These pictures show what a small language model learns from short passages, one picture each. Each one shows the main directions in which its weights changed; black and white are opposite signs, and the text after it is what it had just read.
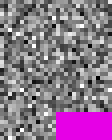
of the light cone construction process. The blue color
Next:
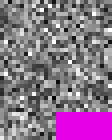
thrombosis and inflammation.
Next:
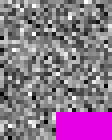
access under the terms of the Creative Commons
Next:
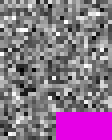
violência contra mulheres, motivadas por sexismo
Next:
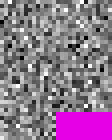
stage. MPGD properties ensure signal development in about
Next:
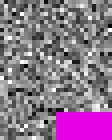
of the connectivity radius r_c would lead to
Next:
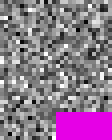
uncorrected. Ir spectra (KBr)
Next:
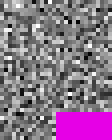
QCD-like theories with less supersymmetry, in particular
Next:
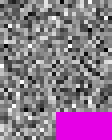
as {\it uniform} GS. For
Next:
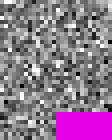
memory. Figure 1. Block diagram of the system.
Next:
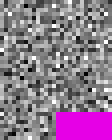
faire le choix vu que c'est
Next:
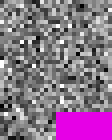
chiral symmetries, up to direct reactions in
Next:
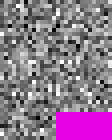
anisotropy at the last scattering epoch as
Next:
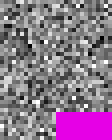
in animals became standard practice in the 1950s
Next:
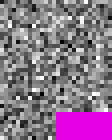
full three-body problem with the primary, tertiary
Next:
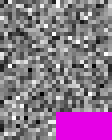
from the response to other sources of light and the information available
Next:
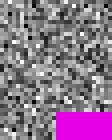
equilibrium and adiabatic sound speeds. We study the
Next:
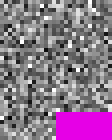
in-process laser interface heating on strength isotropy
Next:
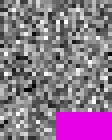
analiza los principales retos y
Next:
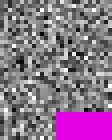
Place the image intensifier as close to the
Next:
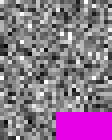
contamination induced by a model point spread function
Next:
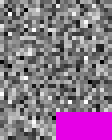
version, in the post-emergency one. This
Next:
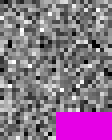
time. Finally, because the solution of the Ermakov
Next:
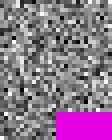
numerical simulation study to demonstrate their performance. We apply the
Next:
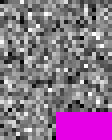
rules or blackout periods. Executives in the
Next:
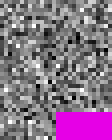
also eigenvalues. This property shows that the
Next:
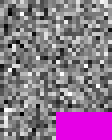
provide situated everyday expertise in the form of
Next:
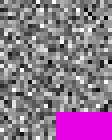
a dual purpose: computing the CTC loss for
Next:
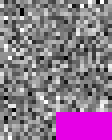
Mass spectrometry, High-throughput
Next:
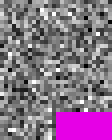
disk temperature from 200~K to 1200~K with
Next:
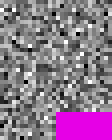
when it is asked to write a 4-qubit
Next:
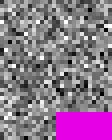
Mashg'ulot jarayonida sportchining
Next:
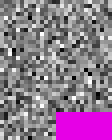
the theme of melancholy versus
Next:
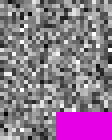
networks, and 2) attacks conducted by
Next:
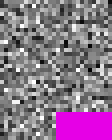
Huỳnh Thanh
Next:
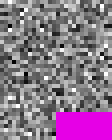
Legal/regulatory <input
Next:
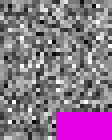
with levels heard by the neighbor nodes. These levels represent
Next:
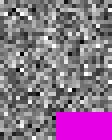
This report, presented at the World Hepatitis
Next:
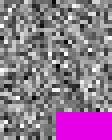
that we found above are based on a flat and
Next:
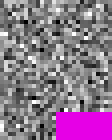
other hand, the eigenvalues and eigenvectors of
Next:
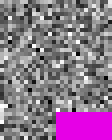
миллий фалсафа асрлар
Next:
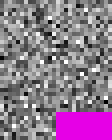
spiritual education, perfect human,
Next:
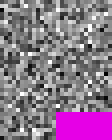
de l'évaluation de la recherche
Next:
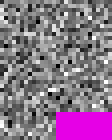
the developmental work as the most important examples have been developed
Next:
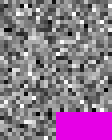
and Practical Conference «Challenges and
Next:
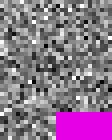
“Mezonul- avzon”, 11.
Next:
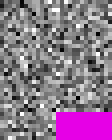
special classes of solutions are obtained from well known soliton
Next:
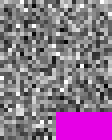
Osendarp, S., Hughes,
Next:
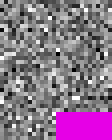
with a simulation disregarding measurement imperfections
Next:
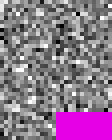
tradicionales, destacando el papel
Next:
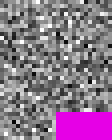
bien la conduite du changement, il est
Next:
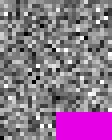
را با پای
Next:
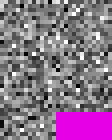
column length is 4.4 meters and diameter is
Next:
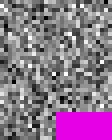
in this interview study and the results obtained from the
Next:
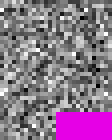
idea that without human progress, societal development cannot occur.
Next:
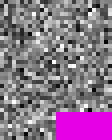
importância entender que este estudo não tem objetivos e
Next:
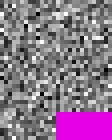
are not significantly different at 5% level of probability
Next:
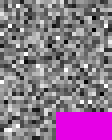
\eeq In terms of the horizon energy
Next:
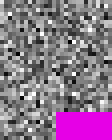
pressure groups or applicants may influence decision-makers to
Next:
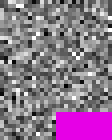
abranger todos os locais onde
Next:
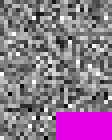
the complexity and evolving nature of research software projects.
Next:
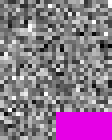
Peygāmbere'i setr iden
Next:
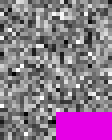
lebih besar, seperti industri
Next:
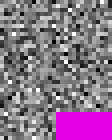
conclude that, although smaller than the impact of
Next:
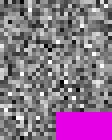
teaching and learning, in order to achieve educational goals and
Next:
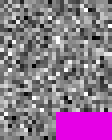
completion of the questionnaire by the research
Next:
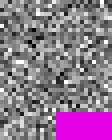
of impact on innovative service consumer and on the activities
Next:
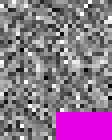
structure is prominent. \item Angular correlations
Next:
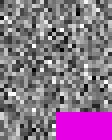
in its use of "emptiness" as an
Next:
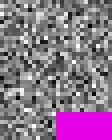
In fact if $\lambda _{min}$ is kept
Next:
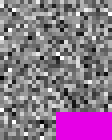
used inappropriately, aggravating the mechanisms
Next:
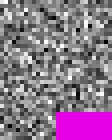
епархиальные ведомости
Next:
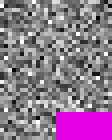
be difficult to achieve selective excitation otherwise.
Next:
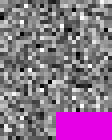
loop integrals, one additional subtlety concerns
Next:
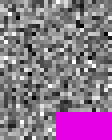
langagières scripturales relatives
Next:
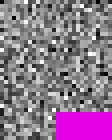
promising metric for evaluating PM toxicity.
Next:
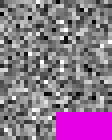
but it could be due to abnormal mesodermal
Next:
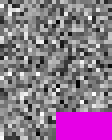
the data sets, for differences in methodologies in the combination
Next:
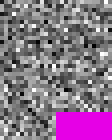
jarayonining mahsulidir.
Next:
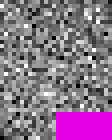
its popularity, it is necessary to take all
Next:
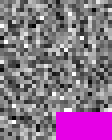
without sensor reliance. The GDD may be revised
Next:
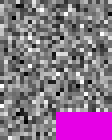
in IPA and de-ionized water, and then
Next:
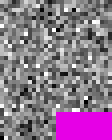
ym. 2022). Esimerkiksi
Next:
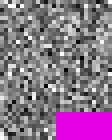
When expressed in terms of the field $C$, the
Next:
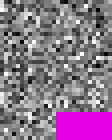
${\bf q_3}$ at arbitrary angles. For
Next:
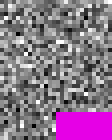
[1] are compared to those in the
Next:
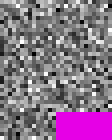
(thin lines). The dashed line shows the
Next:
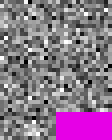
desempenho acadêmico.
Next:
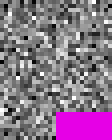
extremely common in and around the knee joint,
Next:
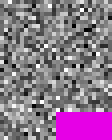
rubescens; petio- Рис.
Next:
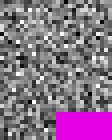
“A geografia defronta-se,
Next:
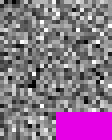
the ERDF. Part of the calculations were
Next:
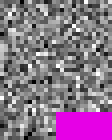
closing the Paul trap with an ion
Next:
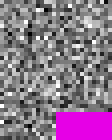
halophilous vegetation of southeastern
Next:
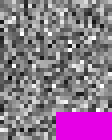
energy distributions (SEDs). Such comparisons are
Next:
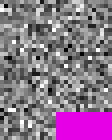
LDA (Noshadi et. al.)
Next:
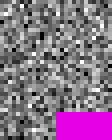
like how many patients were smokers and non
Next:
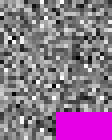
Alonso, S. y Blanco,
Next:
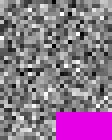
between the subsystems *A* and *B*.
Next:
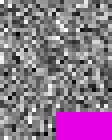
юзасидан, йиллар
